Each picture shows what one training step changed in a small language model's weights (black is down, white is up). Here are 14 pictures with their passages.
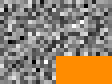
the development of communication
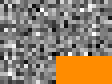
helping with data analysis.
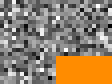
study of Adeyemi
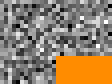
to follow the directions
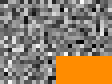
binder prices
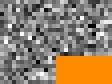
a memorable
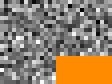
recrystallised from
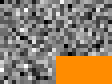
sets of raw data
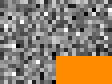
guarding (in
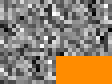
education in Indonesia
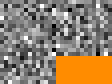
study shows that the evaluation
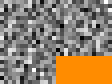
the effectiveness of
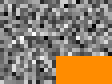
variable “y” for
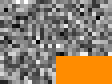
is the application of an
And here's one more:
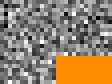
access specific information in a knowledge
